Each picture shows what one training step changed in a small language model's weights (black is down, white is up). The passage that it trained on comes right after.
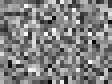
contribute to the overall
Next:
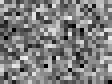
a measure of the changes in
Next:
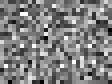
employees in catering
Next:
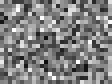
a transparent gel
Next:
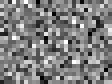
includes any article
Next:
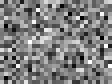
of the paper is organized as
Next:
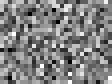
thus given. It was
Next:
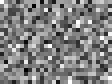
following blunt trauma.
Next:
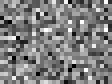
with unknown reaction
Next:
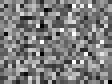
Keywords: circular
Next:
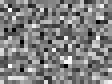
network infrastructures.
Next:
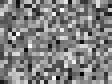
The permeability field span
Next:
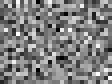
recognized that the impact of
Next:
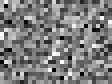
The models' behavior with
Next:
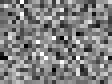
in ADHD brains
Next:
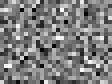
are both open and reusable
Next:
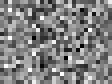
to reasonably high
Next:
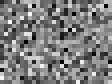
the consortium and of
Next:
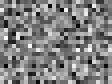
the educational settings of
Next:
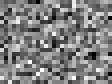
analysis of challenges in developing
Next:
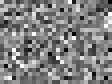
averse and start to
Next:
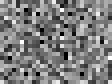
to be less than ideal
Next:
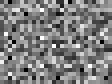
be accomplished by
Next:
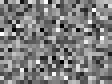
of cores is greater than
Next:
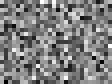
of second dorsal fin,
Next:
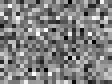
value. In the presence of
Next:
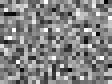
preliminary design was
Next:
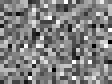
use of personal data. As
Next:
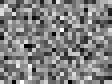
system to ensure scalability
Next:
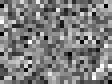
the activities undertaken by
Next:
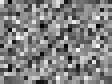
in teaching practice. The
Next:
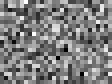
not in the neonate.
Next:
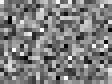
storage complex. -
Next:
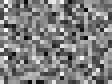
there, and how will they be
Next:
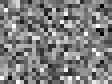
notwithstanding, and
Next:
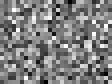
frames are included
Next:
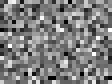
i.e. capable of
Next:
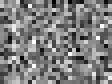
on Electrical* -
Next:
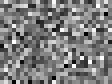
Equation (5)
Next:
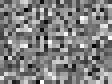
female ratio of
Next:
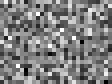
aggregated to obtain
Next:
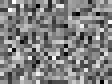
J. Appl.
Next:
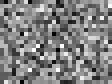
A maximum classification
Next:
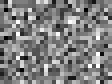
Parameter BR 1
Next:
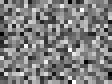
transaction. It is described
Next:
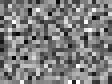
factor is shown in Table 2 Table
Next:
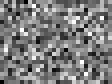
As the first wave of the
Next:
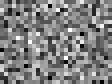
the severity of mental
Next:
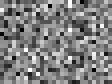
the connection between the visual
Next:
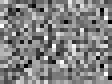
Proton nuclear
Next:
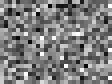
the Russian language
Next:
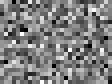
between forcings and biological
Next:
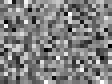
arrays may be a
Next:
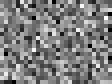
of proper maintenance,
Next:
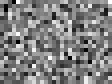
beneficial solutions to
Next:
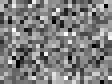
the ratio between monthly
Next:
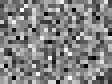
earth temperature warmer.
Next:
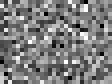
be efficiently used for the
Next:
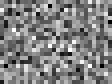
the use of computer technology,
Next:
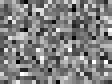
between the Grade 11
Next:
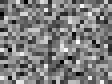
different cooling conditions,"
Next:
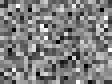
system of grammar and
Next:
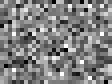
like the writer to further
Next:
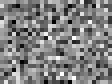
Docker technologies,
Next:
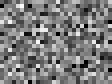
(mm Hg) was
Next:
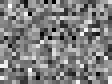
in cases and 0.0%
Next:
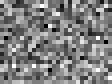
Figure 26. Reasons
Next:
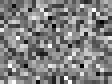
used wooden blocks
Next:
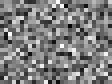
established standards,
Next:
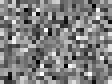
to 2.4. This
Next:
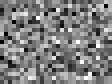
the effect of weathering on
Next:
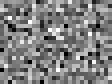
result in a reduction in
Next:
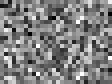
distilled water,
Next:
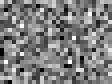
on the JSR.
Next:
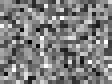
in the Indonesian
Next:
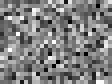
negative correlation was found
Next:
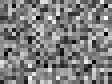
the research of Sharma
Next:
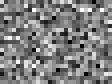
is just as reliable
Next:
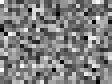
that a single Aib
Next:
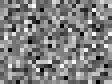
of the manuscript
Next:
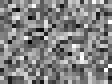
erected in three
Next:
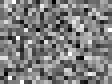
optically thick media where
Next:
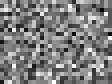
and types—such
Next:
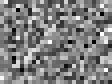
be involved in teaching that
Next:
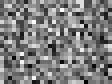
Width of carpels
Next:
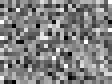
SN, EW and
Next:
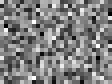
of teachers in the education system.
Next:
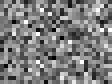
mathematically write
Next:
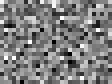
in the experiment, it was important
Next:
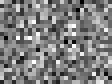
base VS cement
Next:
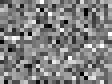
of her husband
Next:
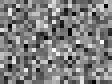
the productivity of the
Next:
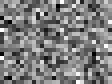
with a high degree of
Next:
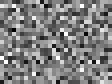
threshold values may have a
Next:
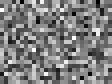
row and j^{th}
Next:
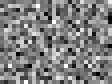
glued laminated
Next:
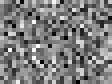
is the sum of the
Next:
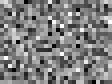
vibrational frequency of
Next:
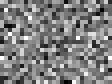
present PathAct, a
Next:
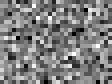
that department will be
